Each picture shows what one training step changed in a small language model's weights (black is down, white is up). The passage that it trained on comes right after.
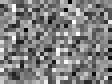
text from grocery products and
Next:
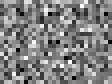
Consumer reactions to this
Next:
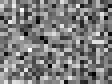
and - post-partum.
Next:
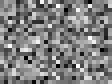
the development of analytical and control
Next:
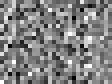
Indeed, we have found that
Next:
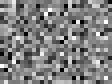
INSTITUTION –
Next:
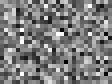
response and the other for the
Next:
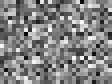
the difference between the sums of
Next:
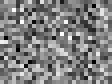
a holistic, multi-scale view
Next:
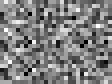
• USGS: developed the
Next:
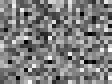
and Table 3) since earlier work
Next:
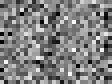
social constructivism theory, this
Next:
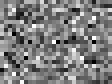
widespread computerization of
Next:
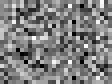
4.75 for performance.
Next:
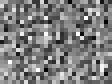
and sentiment orientation approaches to datasets obtained
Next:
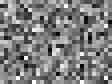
discusses their scholastic problems
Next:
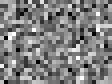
qualified human resources. Therefore,
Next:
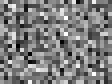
to identify potential prognostic
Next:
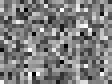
studies such as [5,
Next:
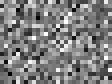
Malachite green concentration (mg
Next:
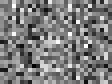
and weighing are carried a
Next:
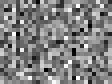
time complexity for larger datasets because running
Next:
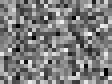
thresholds the neighbouring pixels
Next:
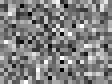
obstruction, inflammation in
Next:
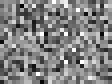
while UCCA [Abend
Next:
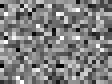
política, ya
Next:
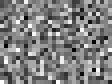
largely an unresolved
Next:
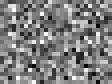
formaldehyde gets generated
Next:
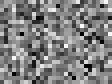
first website. Figure 16.
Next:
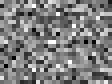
Ammonia, fat, oil
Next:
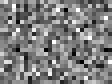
for habitat and species conservation.
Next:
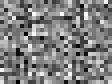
is found that these required properties for
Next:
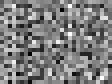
is what we will refer to as
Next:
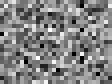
Cross. Annex II.
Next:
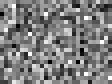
requirements: - that in a market
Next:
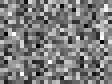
indirectly influenced by various determinants
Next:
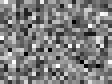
in disability research. One
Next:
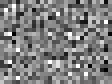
multiple organs and can have
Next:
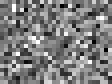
social media (Facebook)
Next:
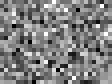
INTRODUCTION THE internal force state identification method
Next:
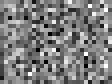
named “EU Open
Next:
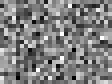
shown in Fig. 7 for one
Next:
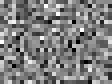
zones (N=31 for both
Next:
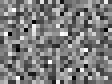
a high-angle helical
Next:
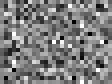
regarded as knowledgeable in the
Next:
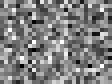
the RF rotary joint is a
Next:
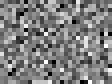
poor grindability, low
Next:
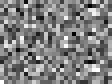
One prominent model of affective
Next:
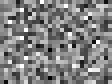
the principle of responsibility to protect can
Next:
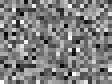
green marketing is emerging as a new
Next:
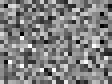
related mediator and affected negative impacts
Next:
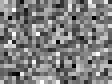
be molded into various
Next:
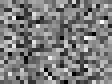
is constituted by the union
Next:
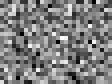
other plants, it is linked to
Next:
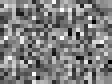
DMSO. Temp.
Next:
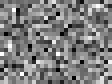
squared error (RMSE),
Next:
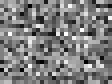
presents results that contradict general
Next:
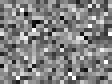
*C. amnicola*
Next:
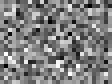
study of physical environment and proper study
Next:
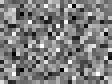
fibers, deep fibers were
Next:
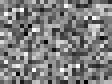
of the trunk can be
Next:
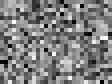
440). It imparts
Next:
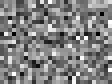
the monoadducts of
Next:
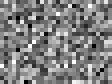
in the same area, we found
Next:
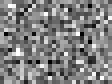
need for customised educational interventions that
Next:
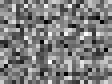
capacity, K_L (in
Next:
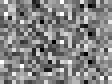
Second, using the camera and
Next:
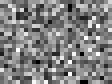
forms for food condiments
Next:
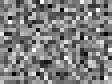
the systemic barriers that hinder educational
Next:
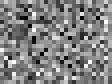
has confirmed their substantial contribution to the
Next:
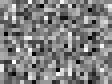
learning for point cloud registration as
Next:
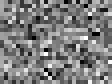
and root planing were performed using
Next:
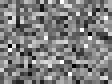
related to SCO is not that
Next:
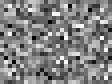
addition of oregano suggested
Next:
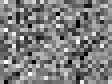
inured to the reality of
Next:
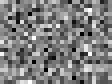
ingestion, processing, quality
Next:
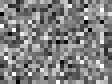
this aspect is professional pedagogical
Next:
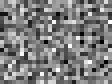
(b)). For the
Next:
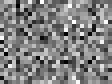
an educational tool. The basic
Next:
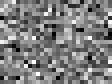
- Bileya, S.
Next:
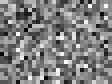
at slaughterhouse
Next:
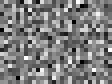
or not a consensus among
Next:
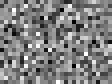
whole structure even if some plies
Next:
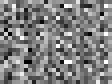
as described in [12].
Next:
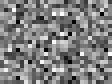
important mechanism of energy absorption during the
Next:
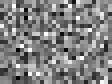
they have learnt from technical
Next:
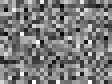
as a significant disadvantage
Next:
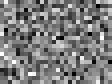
more rational than life in the
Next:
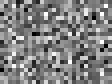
or multiple objectives while meeting a set
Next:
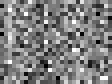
Review Anyadike,
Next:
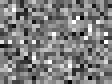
be suitably altered to
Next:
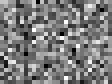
between the entities related to the
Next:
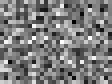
that there was less difference in
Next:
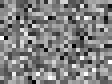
are close in time to the problem
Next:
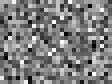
(Table 3). The regression findings
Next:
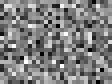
Ward *et al.*
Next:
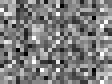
explained by other variables outside the
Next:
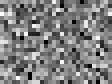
among pregnant women attending antenatal
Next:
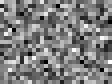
researcher on educational themes. He
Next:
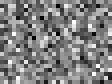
opportunities were created for young people.
